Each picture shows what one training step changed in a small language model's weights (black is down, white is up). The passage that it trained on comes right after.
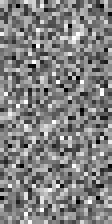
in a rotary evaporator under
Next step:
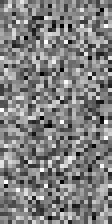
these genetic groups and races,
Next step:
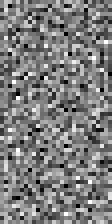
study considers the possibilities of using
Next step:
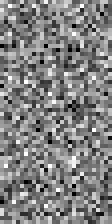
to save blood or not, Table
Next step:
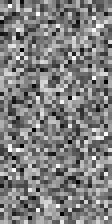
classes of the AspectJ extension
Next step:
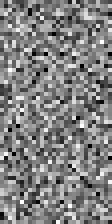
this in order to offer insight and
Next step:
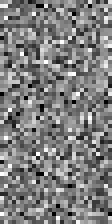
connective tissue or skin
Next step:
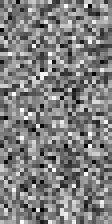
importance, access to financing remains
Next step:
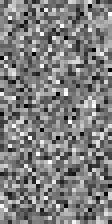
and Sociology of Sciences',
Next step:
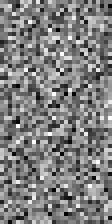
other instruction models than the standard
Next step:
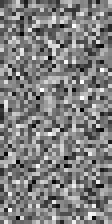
the potential in the field of Cultural
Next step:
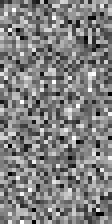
commuters in Montreal
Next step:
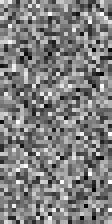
make the following assumptions: 1.
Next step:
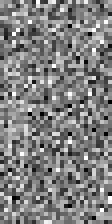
Abstract Conventional crop production
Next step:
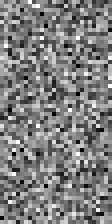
of the company, including the problems in
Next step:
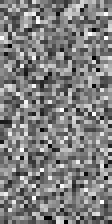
\$1 million. The 5%
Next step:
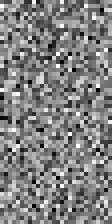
soluble class II drug
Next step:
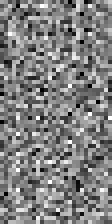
the challenges that all prison systems face
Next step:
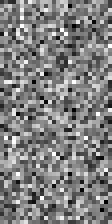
Very likely How likely is it
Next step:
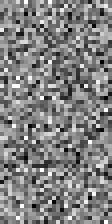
and corresponding time dependencies.
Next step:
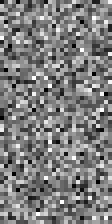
to describe **shape**
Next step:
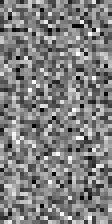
leg length discrepancy
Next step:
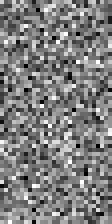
phones, netbooks,
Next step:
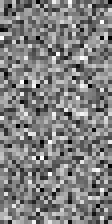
users. ▪ Learn
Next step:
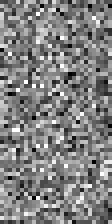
molecular and structural mechanisms
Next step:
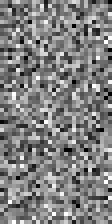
start in the project preparation
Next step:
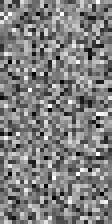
India" The main object of the research
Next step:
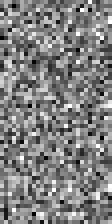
*Crinum asiaticum*
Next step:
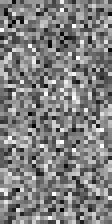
healthy adults defined by the
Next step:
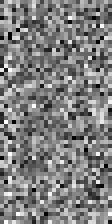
Reskiawan and Andi
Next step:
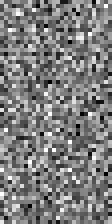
several experiments based on different settings
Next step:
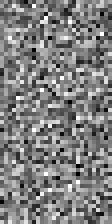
choose the means and institutions
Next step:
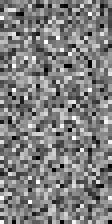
of sulphur through crop
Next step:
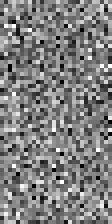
psychological consequences of
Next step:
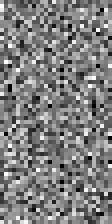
r_f (μm) e
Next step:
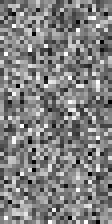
MISUSE As our examples
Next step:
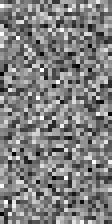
of the electrochemical community in
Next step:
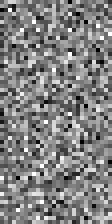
mentioned that the extrinsic motivation
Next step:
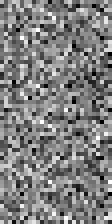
Castañeda &
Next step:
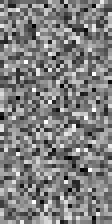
to address the nonlinearities and the
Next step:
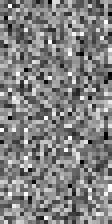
great capabilities including robust
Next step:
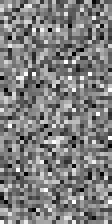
relation and MSc in Child development
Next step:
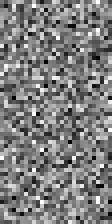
review. *Behav Med.*
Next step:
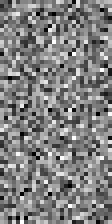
interest in fundamental physics
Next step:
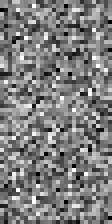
as though it were a distinct
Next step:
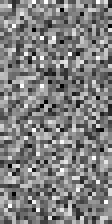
for such devices, which allows
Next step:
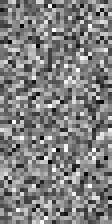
the performance parameters' variations,
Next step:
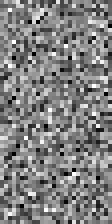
and \mathcal{C}_2 undergo
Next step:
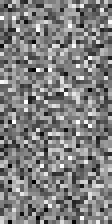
evaluation capability and their utilization of
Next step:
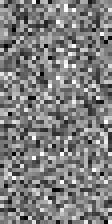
further reading.](#)
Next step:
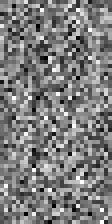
classical fracture mechanics is based
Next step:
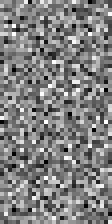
performed on each tile separately.
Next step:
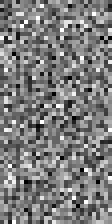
rate constant was also increased this including
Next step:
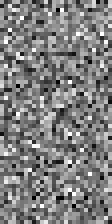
heavy debt loads.
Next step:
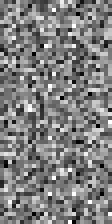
This study was conducted at two hospital
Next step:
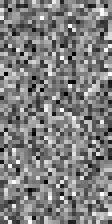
carbon v: Reaction rate of an
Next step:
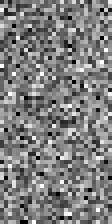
constant current (CC) mode
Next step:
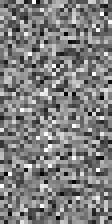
to country selection decision. The
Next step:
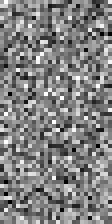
using different gaseous detector
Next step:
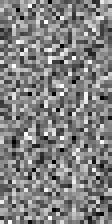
this calibration procedure has been
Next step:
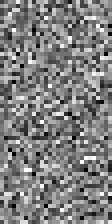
this example. Inverse problems in
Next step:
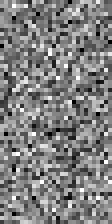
Two male witnesses are
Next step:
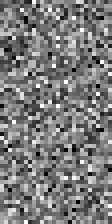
pH range between 1.8 and
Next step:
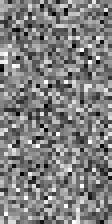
drugs remains unclear.¹
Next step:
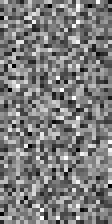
This will aid the educational community in
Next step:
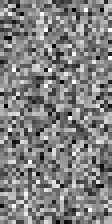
has been submitted in support of an
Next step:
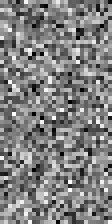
of contract clauses to insured
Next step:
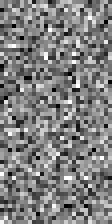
stress intensity factors of structures
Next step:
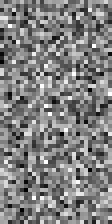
to their typological features, and each group
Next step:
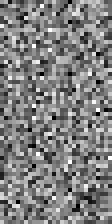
an embryonic midline
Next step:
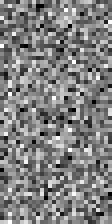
right to health; Universal Health
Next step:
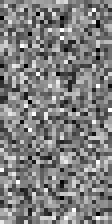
and Technology in Trondheim,
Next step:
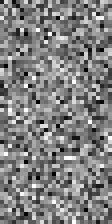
medications are at an increased risk of
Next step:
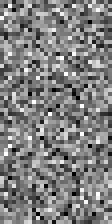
direction of the velocity are
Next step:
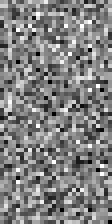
of the church which the pastor
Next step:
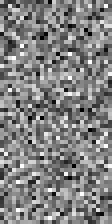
the human-robot interaction
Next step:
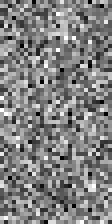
as continuous monitoring and
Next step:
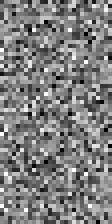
will be made available on request.
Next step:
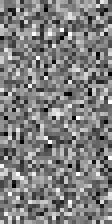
relay node candidates.
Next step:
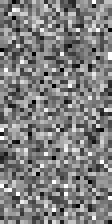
with its sphere of influence at
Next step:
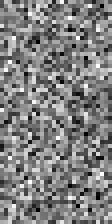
an anthropocentric or
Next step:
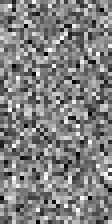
natural resource exports to
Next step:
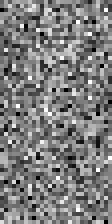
Multivariable linear regression
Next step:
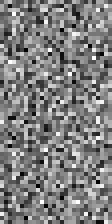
The sentiment analysis demonstrates
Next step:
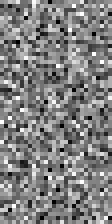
AI technology can enable virtual
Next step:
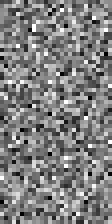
importance to the level of need for the
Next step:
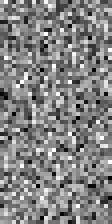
line with such concern, management must
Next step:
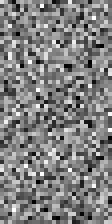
consisted of the objects that cut
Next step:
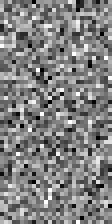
open and close without ever reaching the
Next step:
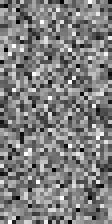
of polymer foam is
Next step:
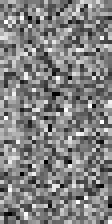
moschatus 173
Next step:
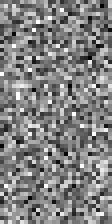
exercising surveillance over
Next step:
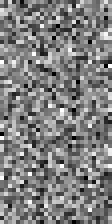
reduce the consumption of public lighting
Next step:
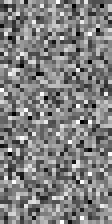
depict loss aversion as they
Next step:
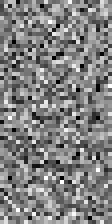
by different structure of aedeagus.
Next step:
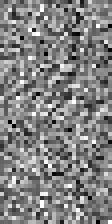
the problems discussed previously in
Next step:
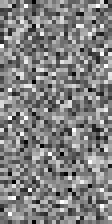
Stego-image (S)
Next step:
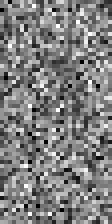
not a linear progression but
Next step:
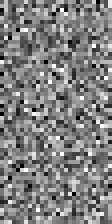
of Katerynivka deposit
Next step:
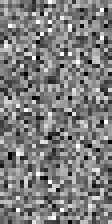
radial flow. After the
